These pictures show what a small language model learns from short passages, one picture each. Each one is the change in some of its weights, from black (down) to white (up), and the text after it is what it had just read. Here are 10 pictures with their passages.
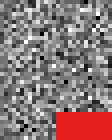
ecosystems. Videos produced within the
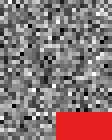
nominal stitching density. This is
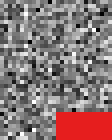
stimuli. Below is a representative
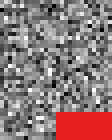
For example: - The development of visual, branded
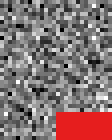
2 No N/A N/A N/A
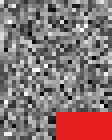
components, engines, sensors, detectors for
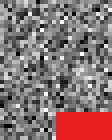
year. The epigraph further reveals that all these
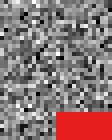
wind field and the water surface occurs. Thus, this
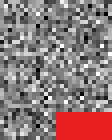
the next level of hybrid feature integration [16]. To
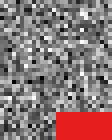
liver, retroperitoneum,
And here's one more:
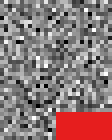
indispensable. In any region, due to
